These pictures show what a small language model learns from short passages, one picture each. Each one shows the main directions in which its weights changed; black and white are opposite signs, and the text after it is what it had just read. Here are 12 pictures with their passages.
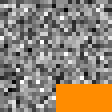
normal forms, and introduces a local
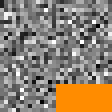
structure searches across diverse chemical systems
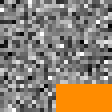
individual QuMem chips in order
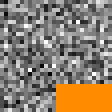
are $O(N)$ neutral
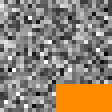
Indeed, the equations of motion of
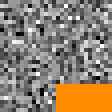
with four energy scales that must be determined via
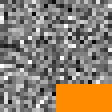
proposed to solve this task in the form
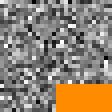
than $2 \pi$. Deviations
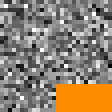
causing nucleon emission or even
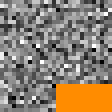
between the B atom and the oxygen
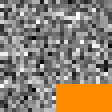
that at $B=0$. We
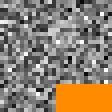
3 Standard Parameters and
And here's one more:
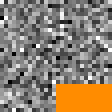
referring to the debris which
